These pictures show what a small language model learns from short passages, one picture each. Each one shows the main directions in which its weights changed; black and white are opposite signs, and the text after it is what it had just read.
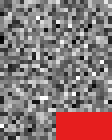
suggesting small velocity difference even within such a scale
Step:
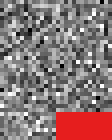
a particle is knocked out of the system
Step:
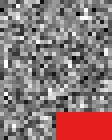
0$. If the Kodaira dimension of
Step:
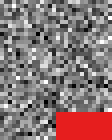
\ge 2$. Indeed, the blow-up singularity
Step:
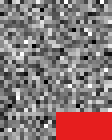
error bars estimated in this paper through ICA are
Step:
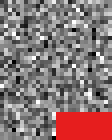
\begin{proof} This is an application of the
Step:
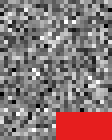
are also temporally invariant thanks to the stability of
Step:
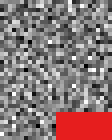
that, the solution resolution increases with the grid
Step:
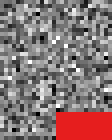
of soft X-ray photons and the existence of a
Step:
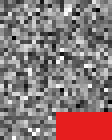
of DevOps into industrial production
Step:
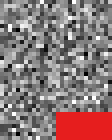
\textbf{In general, we establish that the
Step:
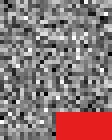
the Cases ${\cal A,B}1$}
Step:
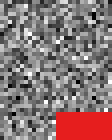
all $\varphi\in\Z_0$
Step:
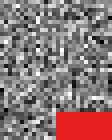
For the case of no re-acceleration
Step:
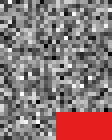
$\Gamma$. Furthermore, the group $\big\langle
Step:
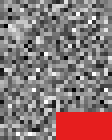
\autoref{fig:capcomp}, we focus on
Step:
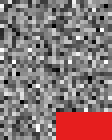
$\mathcal{P}(A)$ the full subcategory formed
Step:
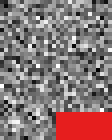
continuity of the Lyapunov exponent and Cantor spectrum
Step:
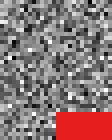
problem in NP $\cap$ CoNP,
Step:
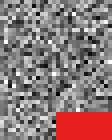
postures cause an extra peak in STHT
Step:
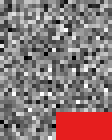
adjustable parameter a quantitative agreement is observed between
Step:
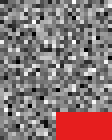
we choose to focus on pseudospin singlet pairing.
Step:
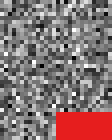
key idea is to align the score-based generation with
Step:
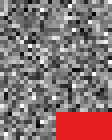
link correspond to the four corners in
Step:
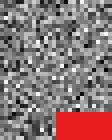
for $\rho_{v}(\theta)$, we set
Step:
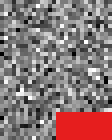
approximation to decouple the interaction term. The
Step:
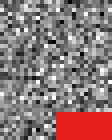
edge of the FQH state in the
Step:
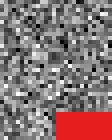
identity generated by so called {\it gauge fermion};
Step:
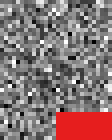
projectile nucleus up to about only two
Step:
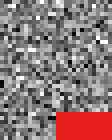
\kwd{maximal inequality}
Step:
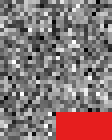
skin.[31–34] These systems require big
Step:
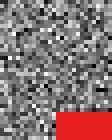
understand the impact of concurrent task interleaving
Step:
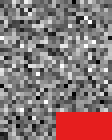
This gives a foundation for lazy evaluation during
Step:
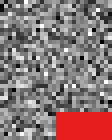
0_abstract.tex In many Twitter
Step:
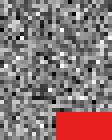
14 and 16, according to the possible relationships
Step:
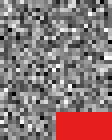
which is in agreement with experimental data and calculations for bulk
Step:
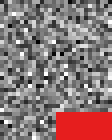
$x_*\in \ax$ such that
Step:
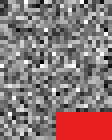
classes of dynamical systems and some special classes of sets of
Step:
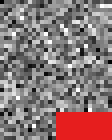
where $R_{eh}$ is the
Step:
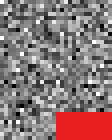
least one of the two $a$-edges of this
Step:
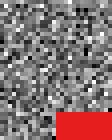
sufficiently large, we have from the decay estimates
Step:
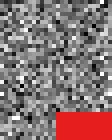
allowed to polymerize for 1 hour at
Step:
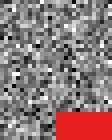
\end{deluxetable} \clearpage
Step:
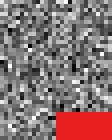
equality, we obtain ${_eX} \cap
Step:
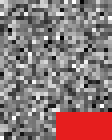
result but also here the differential $k$-factor is
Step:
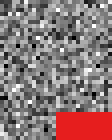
simulated statistics on given parameters, meaning that all parameters follow
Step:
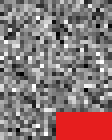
can be controlled to some extent with its free distance
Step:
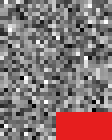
and stabilized by some $SO(2)\subset
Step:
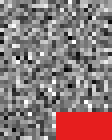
present the main result, which corresponds to the Fourier series
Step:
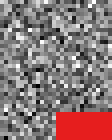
Neumann boundary conditions, and hence growth conditions outside large
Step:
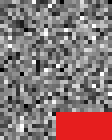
O),\\ -\nabla A \nabla v - \lambda
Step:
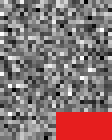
question to consider is whether higher moments share the same
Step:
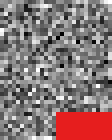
of the user in the cloud system | |
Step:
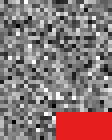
CNN \& Trans) represent the result of the
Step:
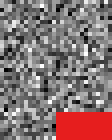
may hope that these ideas might in some form be
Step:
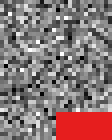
of the oriented edge $e_j$.
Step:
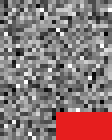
cone condition is defined by the requirement for the jet
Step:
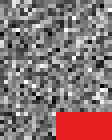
This corresponds to the question of how different nonlocal
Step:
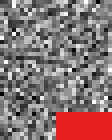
This, in turn, can lead to propagating
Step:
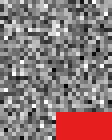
at $\alpha =1$, we conclude that the critical
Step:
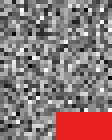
topological surface states near the Dirac point of the surface
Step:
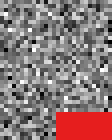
scale only axis, xmode=log,
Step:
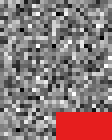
wrapped around. When the results are
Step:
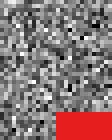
via QinetiQ from DSTL.}}
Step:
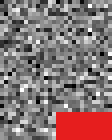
|\delta }{|\varepsilon ^2-\Delta
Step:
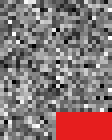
tracers enable to observe the convection cells
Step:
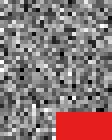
in Creative Coding} We frame our
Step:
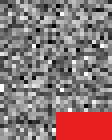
the tail of comets are directed away from the
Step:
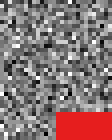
$\chi(\Si_g)\leq 0$} Suppose
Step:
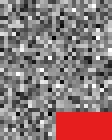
resonator to the qubit persistent
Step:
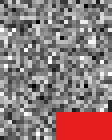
the following table: $$ \vcenter{\hsize
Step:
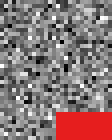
the resulting geometrodynamical theory is obtained from
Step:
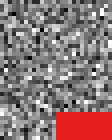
$H^{2}(\Omega)$. Also, there exists
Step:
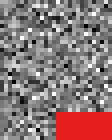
vacuum and thus reach the observer (see
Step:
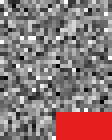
This is easy to obtain and follows from the fact that
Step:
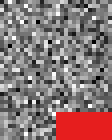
called a {\em complement} of $H$. The
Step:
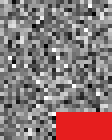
We compute the average ellipticity in each bin. The
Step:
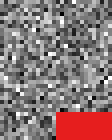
is described within the relativistic mean-field
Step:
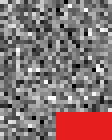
to interpret it as a time axis. On the
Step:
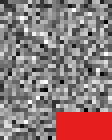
of the Rossby number calculation, the rotation period
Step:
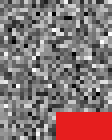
q $ along with model parameters for different observational datasets are
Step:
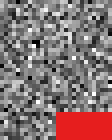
results are proved are, besides the usual
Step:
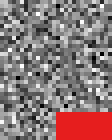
maximum at $q=(\pi,\pi)$ due to
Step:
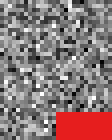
the pressure at which $T_N$ would
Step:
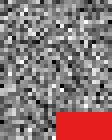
is in fact all of $VSP(F,
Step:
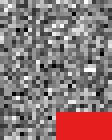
the body tumbles. First of all, it
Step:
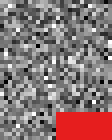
the replicas provided in the corresponding PDF sets
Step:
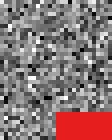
\varepsilon g_0(v_1) -
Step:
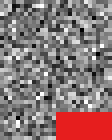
very consistent here, as observational limits for field
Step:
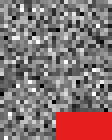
D.H. Collingwood,
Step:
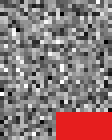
temperature, the single-particle correlator takes the scaling
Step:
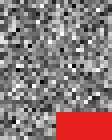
observe that the result above is a good example on how
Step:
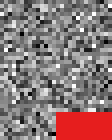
were created in the PDR during the collision
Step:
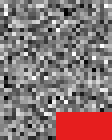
absolute value $|\cdot|$ defined as \[ |x|
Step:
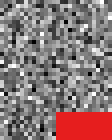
a practical and powerful approach to multiple testing.
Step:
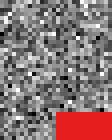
performs better than GCN-L2V
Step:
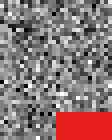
X$ \begin{equation}\label{SC}
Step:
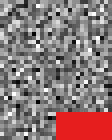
standard deviation of the residuals as a function of lead
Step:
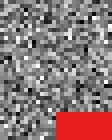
is the elementary charge, $\varepsilon_0$ is
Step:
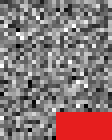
this applies in the upper half-plane picture rather than
